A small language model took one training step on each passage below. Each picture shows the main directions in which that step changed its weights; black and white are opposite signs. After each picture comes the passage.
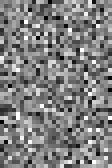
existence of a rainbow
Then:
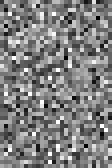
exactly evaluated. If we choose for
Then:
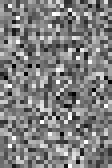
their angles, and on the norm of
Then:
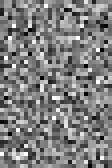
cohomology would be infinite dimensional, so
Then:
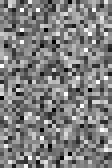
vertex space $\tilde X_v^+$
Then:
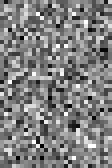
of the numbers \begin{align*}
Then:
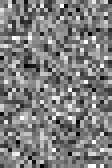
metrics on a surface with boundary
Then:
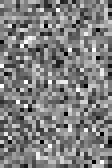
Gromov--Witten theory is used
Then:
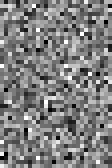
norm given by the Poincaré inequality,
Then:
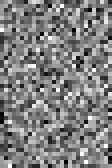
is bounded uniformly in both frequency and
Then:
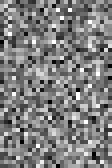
It is not necessarily easy to check condition
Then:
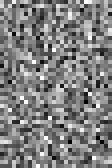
function $k_0$ maps the
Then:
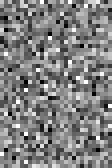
sub-5-minute control
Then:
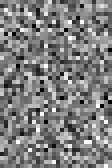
mentioned before, the multiplicative group
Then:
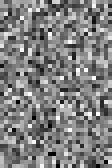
non-degenerate bilinear pairing $ B $.
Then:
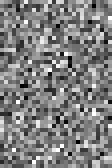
$R$ is reflexive in
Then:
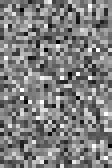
form in such coordinates takes the form $$
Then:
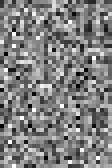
value the quantization dimension of
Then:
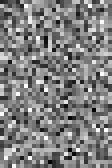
group of order $2^{\lambda}$
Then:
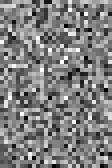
structure $P$ have the expressions in
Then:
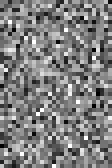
the distributions of dilatively stable processes
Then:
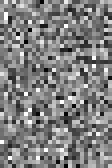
with topology $\{\varnothing,
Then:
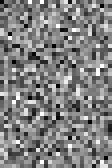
transforms for the discrete Fresnel
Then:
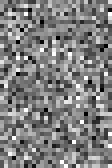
Ramsey number of powers
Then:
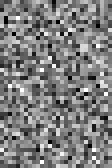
who allowed his proof to be included
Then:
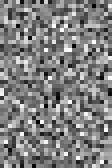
Taylor, M.: Partial
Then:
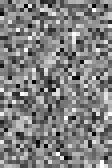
required identity for the formula (5).
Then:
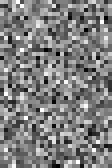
\endth {\it Proof} :
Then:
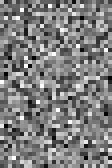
after a single iteration, thus it requires
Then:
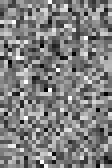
$v_0$. On defining the
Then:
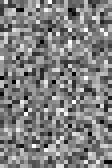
numbers $e_1,
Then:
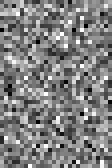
examples to validate the model are also
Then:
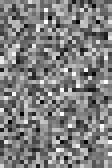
obtain: $$ \exp\left[
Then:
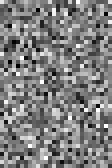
a closed subgroup of $G$. Then
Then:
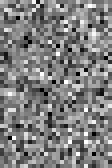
have \begin{equation}
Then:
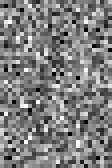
that compactness of the density is now necessary
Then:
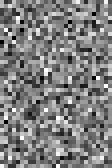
some partition, then the sets that it
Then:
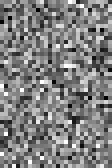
of Rosenblatt
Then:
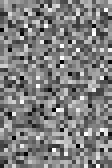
statistically tractable way?
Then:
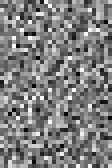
$(\alpha-1)$ incomplete edges
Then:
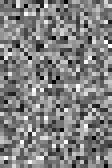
result is a generalization of the elementary abelian
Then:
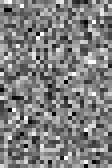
axioms: \begin{equation*}
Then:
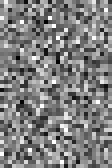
} } For each $n\in
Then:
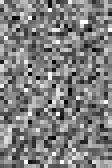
\left( \left( \alpha
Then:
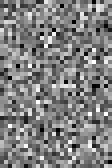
can be obtained by the monotonicity and
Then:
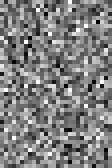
general term of the asymptotic expansion for
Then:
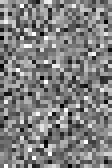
as for $T_n$
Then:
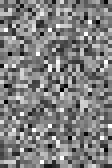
morphisme $X\ra S$
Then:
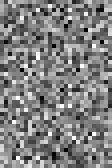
most $2k+4$ leaves
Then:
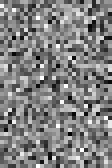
of Combinatorial Number
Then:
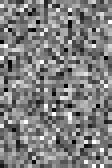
conditions imply the existence of a modification of
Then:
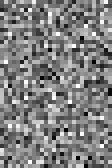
| Set of load buses. |
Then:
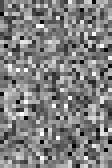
sparse paving matroid. This
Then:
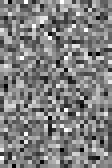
\emph{splitting field of
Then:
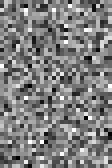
non-constant functions the derivative of which
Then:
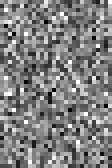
with planar interfaces (c) as
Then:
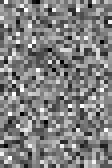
order to increase the probability that one of
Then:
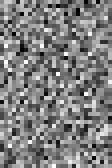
= latex',pos =
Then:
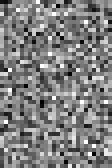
and Proposition 4.6} The
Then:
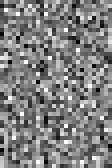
assumptions regarding the eigenvalues of the matrix
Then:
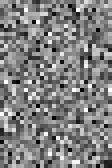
to the indecomposability with respect
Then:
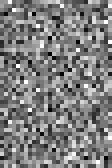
and is the $\kk$-algebra
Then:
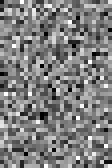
details on the computation and limitations
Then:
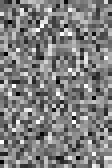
to the red, nor the
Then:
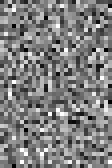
of the two-stage NLS
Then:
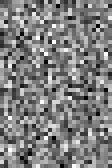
multiplication by $d=\deg X$,
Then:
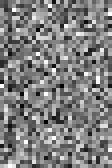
\oplus_{i \in \bbZ
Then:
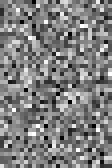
satisfying the properties listed in Section
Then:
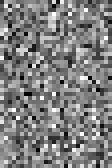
{{\mathbb R}} \def \Q
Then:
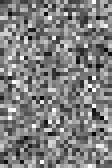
of multi-objective optimization problems whose
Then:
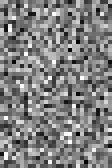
assumption. The problem seems to be that
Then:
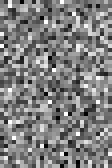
sections $\sigma:X\to
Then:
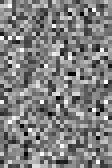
Then for any $\l$, $(\s
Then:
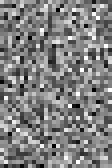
equation --- see also an earlier, similar
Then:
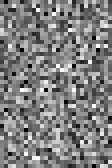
whose general terms are expressible as derivatives
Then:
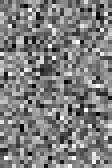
is $O(1)$ where
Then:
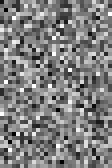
to make an affirmative
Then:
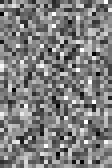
particularly interested in how the system changes over
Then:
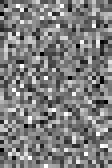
choice of representation spaces for $n$
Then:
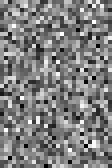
is subjective then there exists
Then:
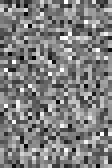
Before doing so, observe that
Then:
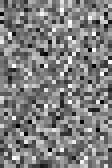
courbes contract\'ees
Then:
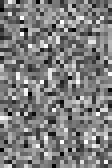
recently by Chenoweth et
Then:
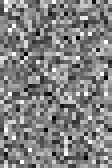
objects of another nature, so as to
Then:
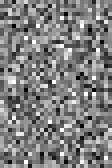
the three-objective instances with
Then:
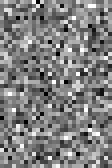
have \begin{eqnarray}
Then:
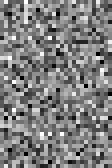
families of structured triangulations.
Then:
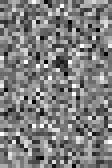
in the recovered parameters are larger for
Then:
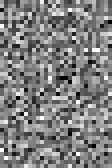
father, mother, and
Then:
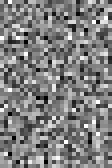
number of stationary solutions of the
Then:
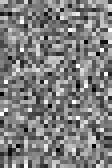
noise is completely unstructured. In
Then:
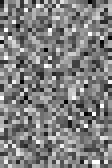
and the Lucas numbers:
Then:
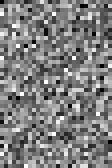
usual extension--deformation method introducing
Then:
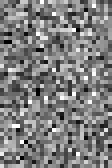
Saberi, A.,
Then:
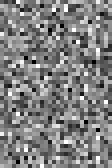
X_0)\} $$ contains the
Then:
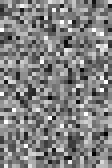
occur only as idealized models of real
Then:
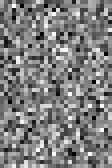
complicated) one we get a more
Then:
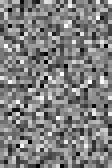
diagrams for the 3-morphism
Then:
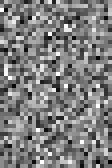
$lr=8 \times
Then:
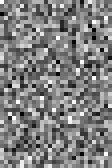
and time-asymmetry}.
